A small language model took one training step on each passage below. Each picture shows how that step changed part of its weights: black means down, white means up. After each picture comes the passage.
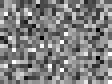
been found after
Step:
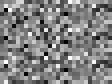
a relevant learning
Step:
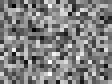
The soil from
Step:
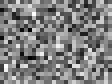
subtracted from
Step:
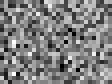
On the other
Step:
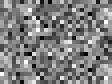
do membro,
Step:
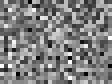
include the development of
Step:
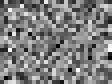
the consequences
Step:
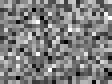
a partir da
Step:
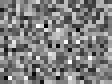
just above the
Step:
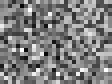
в то же
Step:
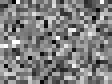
and much electron
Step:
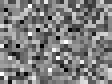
as a specific cultural
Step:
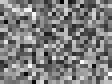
visibilities which
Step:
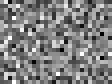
was sent to
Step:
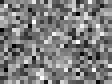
- Hill -
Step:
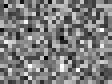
of the different sources
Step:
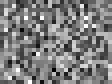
around zero.
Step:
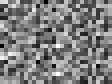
willing to provide
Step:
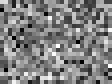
Resource Name
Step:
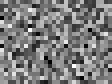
transmission loss
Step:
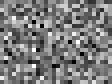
interaction $w$
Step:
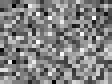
Introduction The
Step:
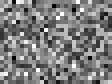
the ROM to
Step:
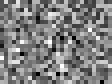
between technological
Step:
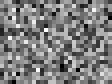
the leaders are
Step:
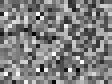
each cluster, the
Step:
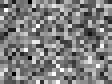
and previously
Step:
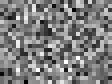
method. In addition
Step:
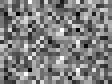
FM states,
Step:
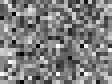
services, including
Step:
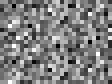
hat das
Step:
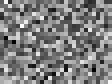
agent, such
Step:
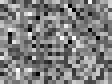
technologies in
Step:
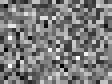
can provide at the
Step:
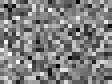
on a fait
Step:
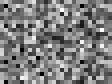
dataset and representation
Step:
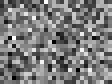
the average target density
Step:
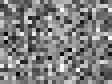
features of the development
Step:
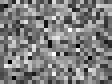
and compares the
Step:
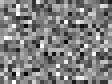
se chegar à
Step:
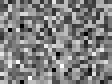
for providing
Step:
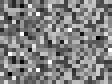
Therefore, the
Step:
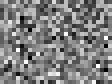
applied successfully
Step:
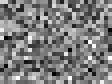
is difficult to
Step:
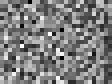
looked at
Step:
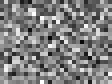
have reported four
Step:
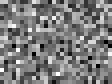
can move t
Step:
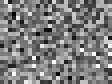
questions should be
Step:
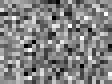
contrôle van
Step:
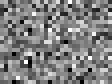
a fluid phase
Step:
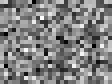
and tradition of
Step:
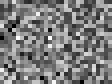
missing in
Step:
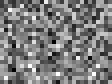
the actual
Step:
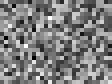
operations. The
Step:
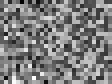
of this study were
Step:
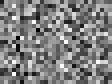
known and provide economic
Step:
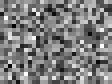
local distribution and density
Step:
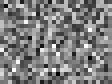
of automatic
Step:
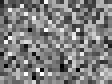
the models used
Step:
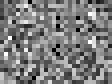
environment meant to
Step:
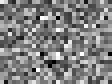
may be comparable
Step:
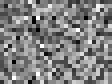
ALES were
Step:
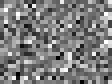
bir rol
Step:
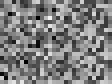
view of the
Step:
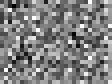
functions sampled
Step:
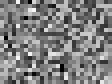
result in better
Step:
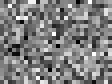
billion cases
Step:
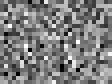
in the field of
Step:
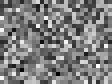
it could be
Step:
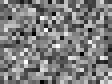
are quite
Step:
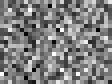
а также
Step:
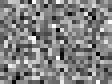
al universo
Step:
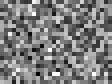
integral more
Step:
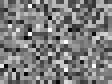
a clear relationship between
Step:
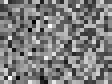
expressed in terms
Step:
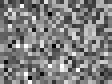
the field.
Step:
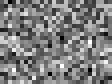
for the single
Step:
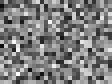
our observed spectrum as
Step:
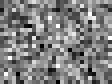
5 \times
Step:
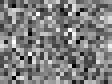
The length of one
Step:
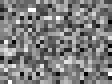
correlations, the
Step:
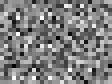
channel. In
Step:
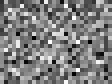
the HCl
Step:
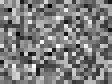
light absorption
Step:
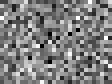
expresa la
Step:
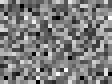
does not yield
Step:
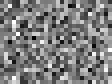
haqida gap
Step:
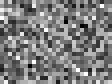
the radii of
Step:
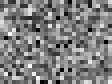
від самого
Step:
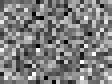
chemical elements by
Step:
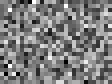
limited their
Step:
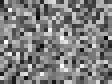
their influence on
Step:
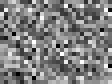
e impacto de
